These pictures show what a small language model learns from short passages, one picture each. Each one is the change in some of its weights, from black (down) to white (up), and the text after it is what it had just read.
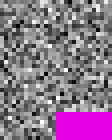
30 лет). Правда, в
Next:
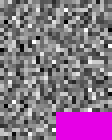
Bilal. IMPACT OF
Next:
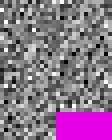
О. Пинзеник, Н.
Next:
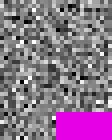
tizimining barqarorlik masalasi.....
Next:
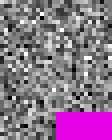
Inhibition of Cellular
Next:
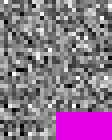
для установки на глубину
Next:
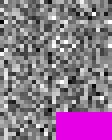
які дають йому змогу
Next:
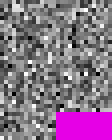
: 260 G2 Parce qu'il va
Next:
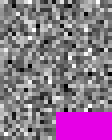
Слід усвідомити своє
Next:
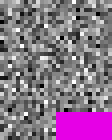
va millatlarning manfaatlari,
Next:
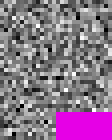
³⁰ M. Ariani,
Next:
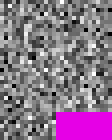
ta'limni tashkil etishning jahon
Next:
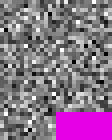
moléculas no cérebro
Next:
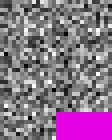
ақжарқын айта
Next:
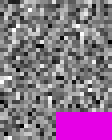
se fomenta el buen trato y la
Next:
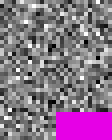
поездлар юк поездларни
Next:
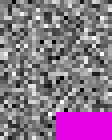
Abend veranstaltet haben,
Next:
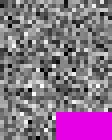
den Möglichkeiten in einem
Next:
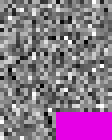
escarificadores adaptados ao plantio
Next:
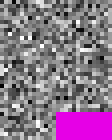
dapat memudahkan nasabah
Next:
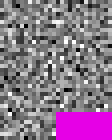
of pre-class society only
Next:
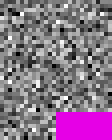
auprès de la population ?
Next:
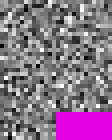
Mirziyoyev, Sh.
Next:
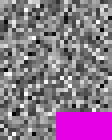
olam, Vatanimiz tarixi va
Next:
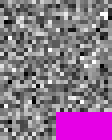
aspectos demográficos e de mortalidade nas
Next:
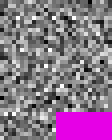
по высоким частотам. К
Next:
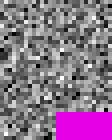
psixologik moslashuv orqali stressni
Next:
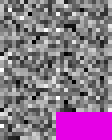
तरह निकल
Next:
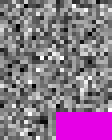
kirisha oladi, degani
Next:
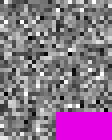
Mata Pelajaran Ilmu
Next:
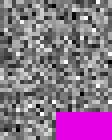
cogumelos. 2.2
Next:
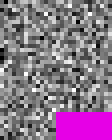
kaliy xlorid asosida
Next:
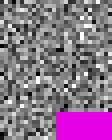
A2 Source: own elaboration
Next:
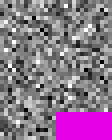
conocido fracking el cual consiste
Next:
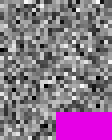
Bass und Sopran das Motiv und
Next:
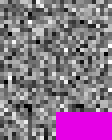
году в сравнении с 2022
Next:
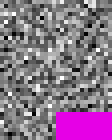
las reglas de convivencia, sin
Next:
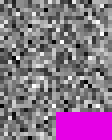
einem Gaschromatograph
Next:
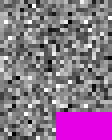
ist. Wenn die fragende
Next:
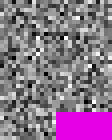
crianças obesas demonstram
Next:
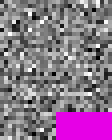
негативних наслідків та
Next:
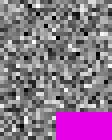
polvilho, 100g de
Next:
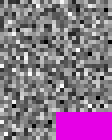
ildizlari hamda notalashtirish jarayonining
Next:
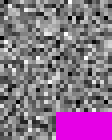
respublika ilmiy-amaliy masofaviy
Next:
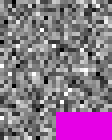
раскатчика. Происходит
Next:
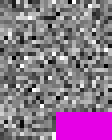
qoplami, sizot suvlar
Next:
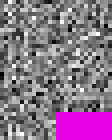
yaǵnıy ólimnen
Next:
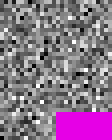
de catracas adicionadas, sendo
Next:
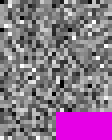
- 7.1 Colocar as escovas
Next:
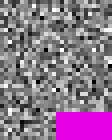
implementation of RSU should
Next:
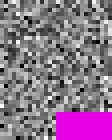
клиническими показателями, но
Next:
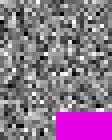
Relations in Central Asia:
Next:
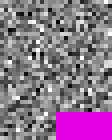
and macro level [6].
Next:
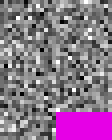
el artista*. Indica que son
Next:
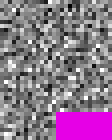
y políticas aplicables a la conservación
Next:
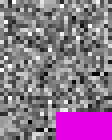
обман не є винятком
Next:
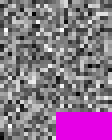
kiberbosim kabi omillar
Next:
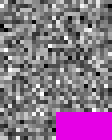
replicable en otras plataformas
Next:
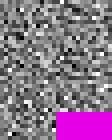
participation in the educational process, pedagogical
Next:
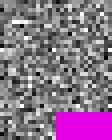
hormone, its daily and
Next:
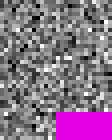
произведении Алишера Навои
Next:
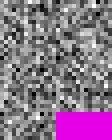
yoki uning oldini olish uchun yangi
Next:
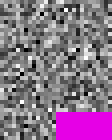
la Facultad de Ciencias de la
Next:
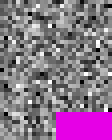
alocando os recursos de forma mais
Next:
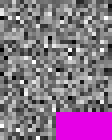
dhe fëmijët e
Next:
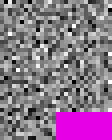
como computadoras, maquinaria,
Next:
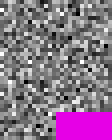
ko'chma ma'noda esa
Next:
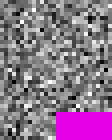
de neconstituționalitate,
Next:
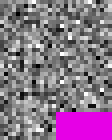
moslashuvini akkulturratsiya
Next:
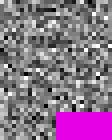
hisoblanadi. Organizmda kechadigan har
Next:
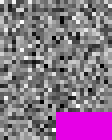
forma sokmaktadır (Rana,
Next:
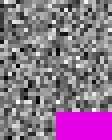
del número de respuestas Muy
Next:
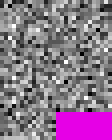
exame de artigos e livros
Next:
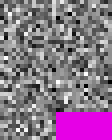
have highlighted their impact
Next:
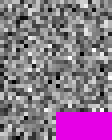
двох цілей, необхідних
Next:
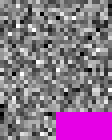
Sectorial de Fortalecimiento
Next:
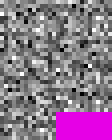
PROCEDURAL STATUS OF
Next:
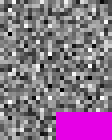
غنى الطروحات
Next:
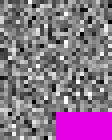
Vestală, București,
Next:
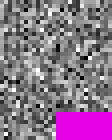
va insoniylik qadrini hurmat
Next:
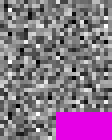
از آن، زبان
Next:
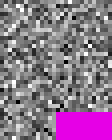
Park y Lee (2012), tiene
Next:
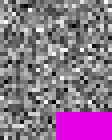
взаимодействия ряда факторов,
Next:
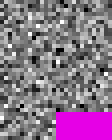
Britaniya, Fransiya,
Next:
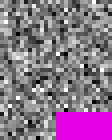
en su sentimiento se cifra en el
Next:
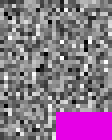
narcotráfico: tumban la
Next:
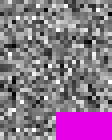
que* и т. д. Таково
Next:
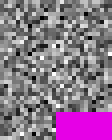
Падение численности населения 0
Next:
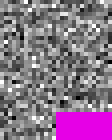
ularni qayta ishlash muxim
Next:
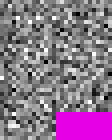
and ideas for investigations. The subject
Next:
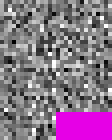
AND CRITERIA THAT
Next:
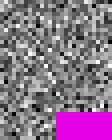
- диоксид марганца и
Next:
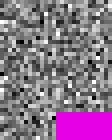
and Instruction*. – 2022. –
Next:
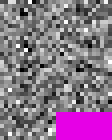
технологічні можливості візуального
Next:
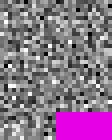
formar una palabra nueva. Se
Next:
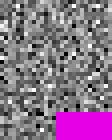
bo'yicha Bern shahrida
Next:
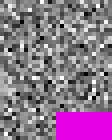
на справедливий суд і
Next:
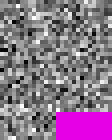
imediato ao seu conteúdo,
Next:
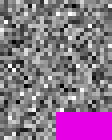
con informantes a señora Elena
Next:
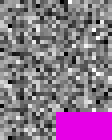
of the painting is, as is often
